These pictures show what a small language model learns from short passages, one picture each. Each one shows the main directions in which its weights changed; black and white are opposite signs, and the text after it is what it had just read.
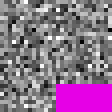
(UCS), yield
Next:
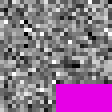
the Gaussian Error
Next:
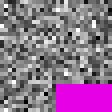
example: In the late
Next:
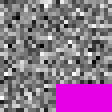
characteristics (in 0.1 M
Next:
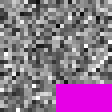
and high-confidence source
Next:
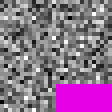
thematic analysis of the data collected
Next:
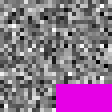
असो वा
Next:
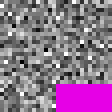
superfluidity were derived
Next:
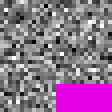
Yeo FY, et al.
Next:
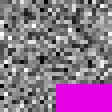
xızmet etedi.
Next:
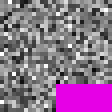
clusters of high-index
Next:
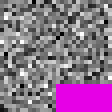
the supports Scope of
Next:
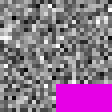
of interest: Nil
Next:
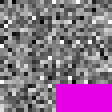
and further explained in Table
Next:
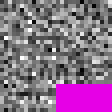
the field lines spread out,
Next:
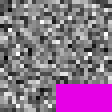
number of messages of two
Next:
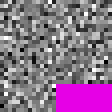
activation of the external lamp
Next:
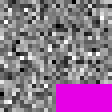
be better [7].
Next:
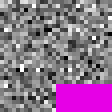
provides output for the motor
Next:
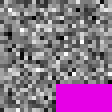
whereas empirical data of higher
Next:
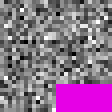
establish contributions that art
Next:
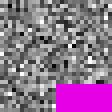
of pragmatic signs and shows
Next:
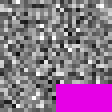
qilingan ibodat
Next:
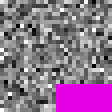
reduced glutathione
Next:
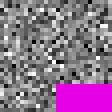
Luca Pacioli
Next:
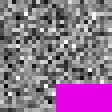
the entire civil
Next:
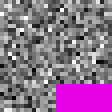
derive an analytical expression
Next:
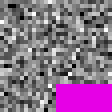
Wellcome Trust Case
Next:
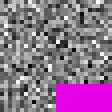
nodes. The nodes are
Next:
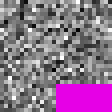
past, and also for consideration in
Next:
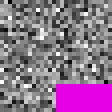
in Eq. (7) reads
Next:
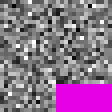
proposed models that consider the sequential
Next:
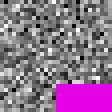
method, which focuses on
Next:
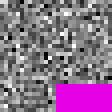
An ethanolic solution
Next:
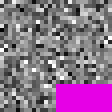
was collected from the record management
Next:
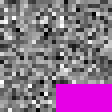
qonunga emas,
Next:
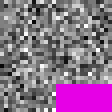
the baseline techniques.
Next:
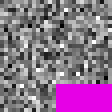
transcripts will not be
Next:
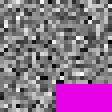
the European Court
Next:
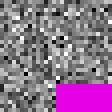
intuitive et largement
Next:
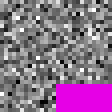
the changing social milieu
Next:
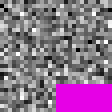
to a fixed maximum
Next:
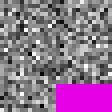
take one small step toward a
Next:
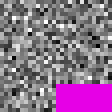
algorithm integration, including ensuring high
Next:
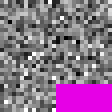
but also an opportunity to
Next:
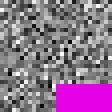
the work station, unusual
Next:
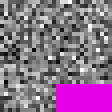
All WD team members
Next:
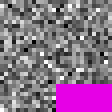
The n-tuple of output
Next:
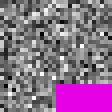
The authors are grateful to
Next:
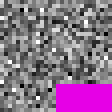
Alijon qizi:
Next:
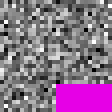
and $\ts b$ is the state
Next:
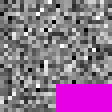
suggesting that vitamin
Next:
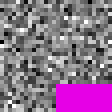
efirga uzatila
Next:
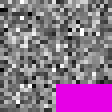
nerve damage due to
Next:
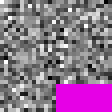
switched capacitance
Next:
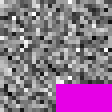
their side effects' score to
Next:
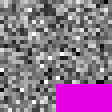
gate mechanism. In
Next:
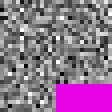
jardim moderno”.
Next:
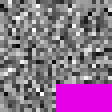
the aforementioned
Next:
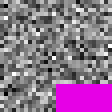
administrative structures than the
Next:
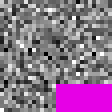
los resultados obtenidos;
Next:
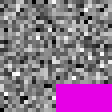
the ability to conduct a
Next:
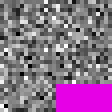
da precariedade, mas
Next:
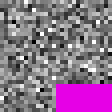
processos sociais. Tais
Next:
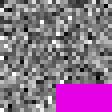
accuracy feedback and if they
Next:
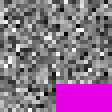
of $H_{c1}$ at low
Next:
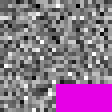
wave reduction potentials of these
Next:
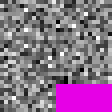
hours and 4% are
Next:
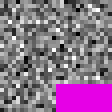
approach can affect students'
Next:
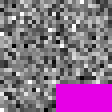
ham iqtisodiy,
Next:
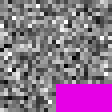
potential role in personalized cancer
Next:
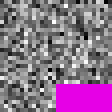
not appear to improve student
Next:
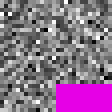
Irish ... Presenting:
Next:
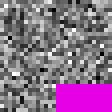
longevity, it has
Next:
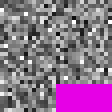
desired computed bounds or
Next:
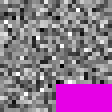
density at the deposition temperature
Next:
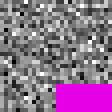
banyak ruang.
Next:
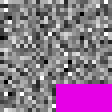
of this pipe line and its parameters
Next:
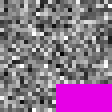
copyright of their published
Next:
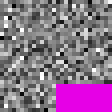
and more electron-donating
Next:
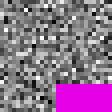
have indicated the tax evasion
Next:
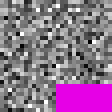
with communities dominated by
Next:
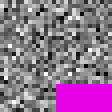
their stone migrated to the
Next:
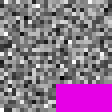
experiences almost no
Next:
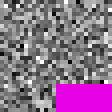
order in $\alpha_{\rm s}$ results
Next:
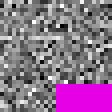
Popović M.,
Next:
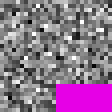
\text{id})$, the
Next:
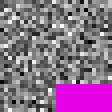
enables the detection of resolved
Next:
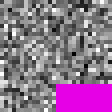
and $x = 1$ is the
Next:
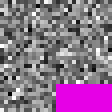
RMs demand and supply.
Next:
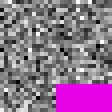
bottleneck also
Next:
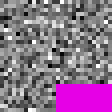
vector of the pyramid
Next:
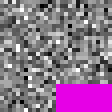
6. Хомский
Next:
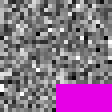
envelope possesses a lower
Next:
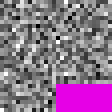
isothermal endotherm is
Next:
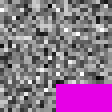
of the latter identity
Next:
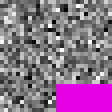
problem space purely in terms of
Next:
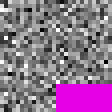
reproducibility note
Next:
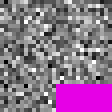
foco a formação
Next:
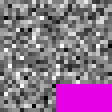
memory trace that is
